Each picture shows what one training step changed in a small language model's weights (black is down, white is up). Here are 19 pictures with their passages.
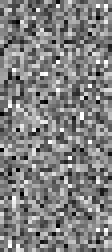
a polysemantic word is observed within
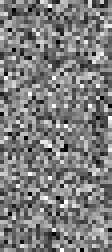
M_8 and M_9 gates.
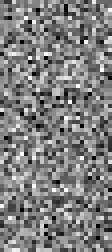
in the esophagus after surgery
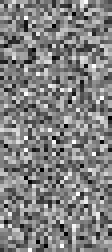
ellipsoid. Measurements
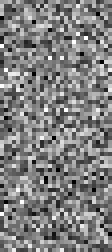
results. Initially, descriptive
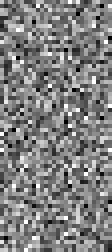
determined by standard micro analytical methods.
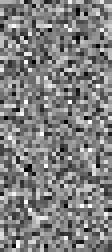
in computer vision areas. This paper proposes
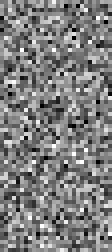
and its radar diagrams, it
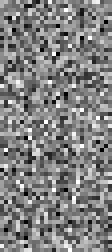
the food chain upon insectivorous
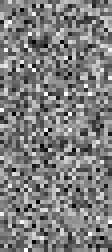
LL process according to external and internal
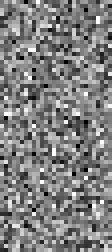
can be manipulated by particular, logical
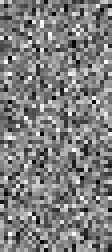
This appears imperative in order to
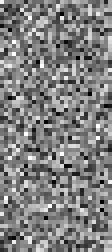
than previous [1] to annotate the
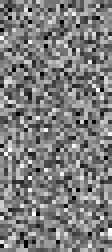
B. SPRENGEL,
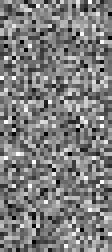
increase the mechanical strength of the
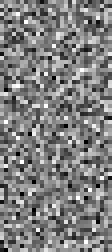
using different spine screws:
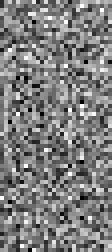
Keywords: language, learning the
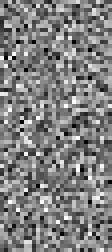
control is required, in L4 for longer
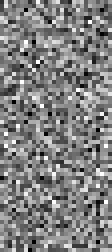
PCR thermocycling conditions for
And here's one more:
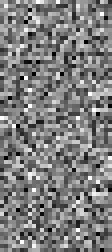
be discovered was gesneridin
